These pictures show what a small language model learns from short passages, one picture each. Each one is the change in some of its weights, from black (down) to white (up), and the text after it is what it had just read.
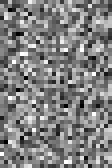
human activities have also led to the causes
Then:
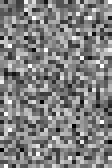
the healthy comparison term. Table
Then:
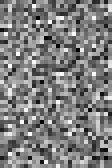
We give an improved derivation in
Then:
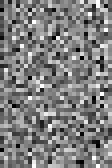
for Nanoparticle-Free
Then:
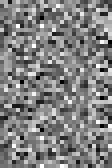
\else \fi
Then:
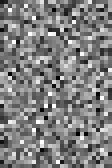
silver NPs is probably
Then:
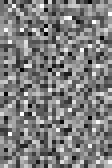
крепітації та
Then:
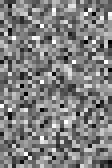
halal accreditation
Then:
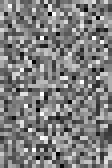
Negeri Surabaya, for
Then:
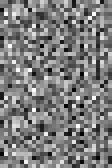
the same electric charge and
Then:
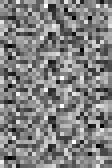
K. W. Tan,
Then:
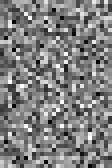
as a contour with initially
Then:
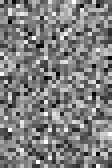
descent methods [5]. Other works
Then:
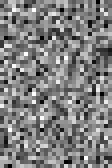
made up to the mark with
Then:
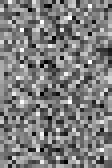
Шпаргалка для
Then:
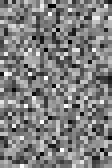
future plans are focused on testing
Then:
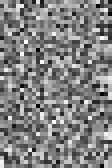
in just 37 months. On
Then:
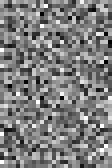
adultez joven.
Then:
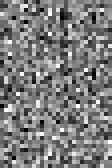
Attention Profile in Spanish
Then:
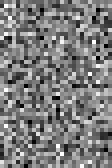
este plano la conceptualización
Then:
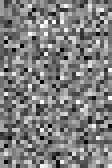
uso_PrimOmon 4
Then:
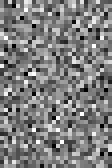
conducted were the researchers' responsibility.
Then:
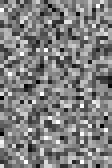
beyond their structural limits, a phenomenon
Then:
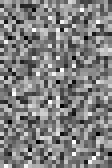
social que o espaço de
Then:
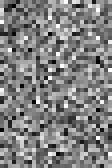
thrombosis of
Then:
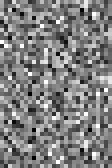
a “hipertensão do
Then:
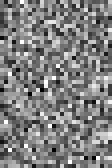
Aur basically education is a
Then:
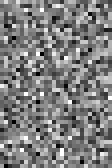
York: Edelman,
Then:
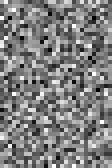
For material SAE 45-2
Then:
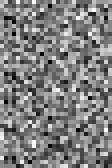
steel,” *Mater.
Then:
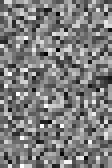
tasks that have a wide range of applications
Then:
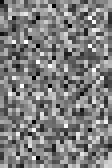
is French academics but
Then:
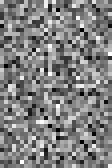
qiladigan boshqa vositalar
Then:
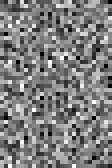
differential gene 6 expression analysis of
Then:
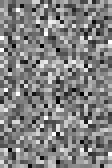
için karar alma
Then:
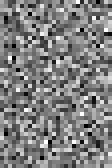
Big Data. *Informatics
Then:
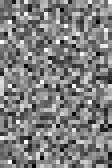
realmente se llevan a
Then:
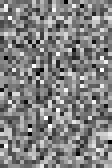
of additional imaging modalities to
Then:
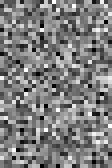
value for $L_{\rm
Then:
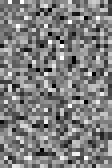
and gradually incorporated some of these
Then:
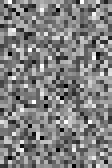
Guide des espèces à
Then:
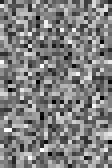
meetings, building task
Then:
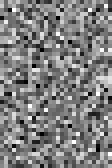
de Pernambuco
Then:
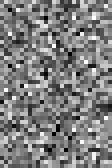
qavatida yong'in
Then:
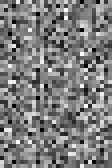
shallow slopes are far
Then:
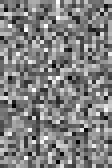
results after a small number of
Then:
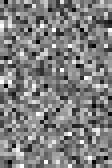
dimension $y$, for different values of
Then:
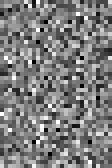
The configurational entropy density ${\cal
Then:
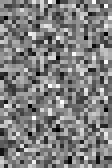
SGs, as their parameters can
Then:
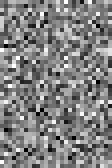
de ocupação do solo.
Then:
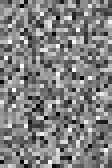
опыта с применением
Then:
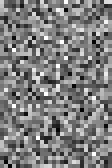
Festivals Association.
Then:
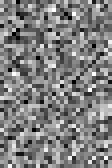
de Contato Queremos te
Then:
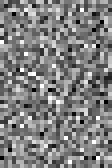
aims to scientifically and
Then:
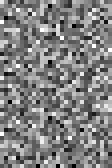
de la UNAB.
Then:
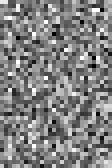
For the mainstream classification and
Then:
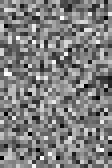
nearly doubled. In
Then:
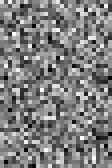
ocupava a terceira
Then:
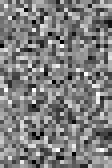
and obligations to one another. The
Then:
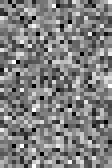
set of high spectral resolution optical spectra of
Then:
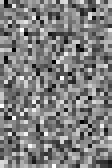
sum of Gaussians, if
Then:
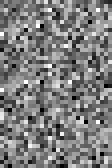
York University, New York,
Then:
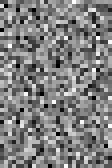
Malvicino In this area,
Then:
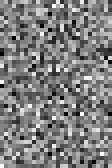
Matrix case), $\langle
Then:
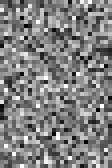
orqali belgilanadi:
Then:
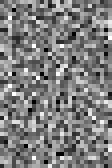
we discuss how to decide the
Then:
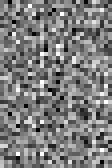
may cancel out and thus,
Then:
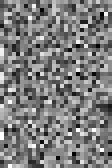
limit for localized light. The
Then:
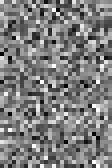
Bahasa Departemen
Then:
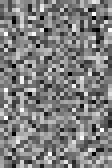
co-regulatory agreements
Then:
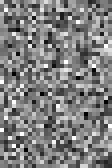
triloba*, *M.
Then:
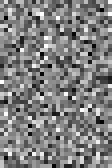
these six systems. Section 2 presents our
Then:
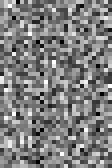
now safely integrate out the
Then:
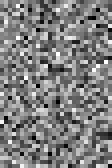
ou transmitem conteúdo
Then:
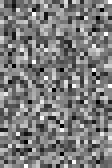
and Simple Thresholding.
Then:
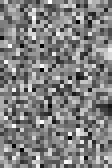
setting the BHC emission properties,
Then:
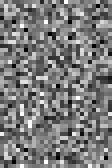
improve their product quality, cost and reduce
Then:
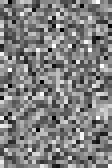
серии сообществ. На
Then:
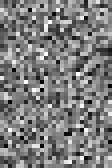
all necessary requirements for the ethical
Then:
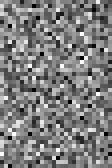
и животных.
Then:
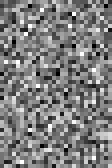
of a bio-based economy
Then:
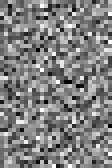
\underline{a}(n) +
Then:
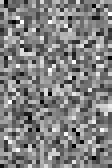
decorated with fluting are more
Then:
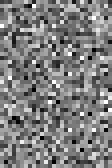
A function $f: X \rightarrow
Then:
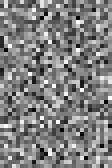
a power to him to act in
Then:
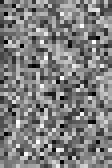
Jahon iqtisodiyoti -
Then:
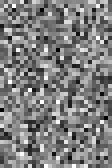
components that may play a role in their
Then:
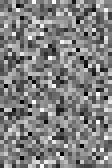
niniejszej pracy
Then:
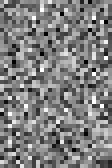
persons with HF, adherence
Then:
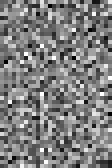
Systematization and monitoring of quality
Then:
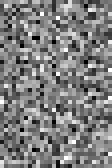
qizi Qo'qon davlat
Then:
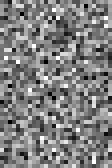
diagnóstico oportuno y
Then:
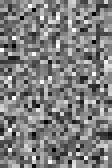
one b-baryon is known
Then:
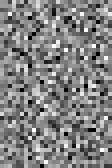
се смята за
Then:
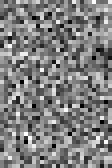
circular polarization, known as the
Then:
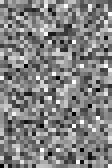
8,7 Número de
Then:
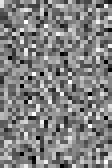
Austria, Belgium,
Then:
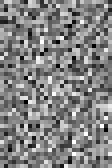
compared after two minutes of training
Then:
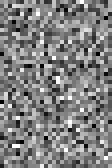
tenga registro
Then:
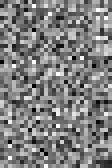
derived above to 7 digits thus the
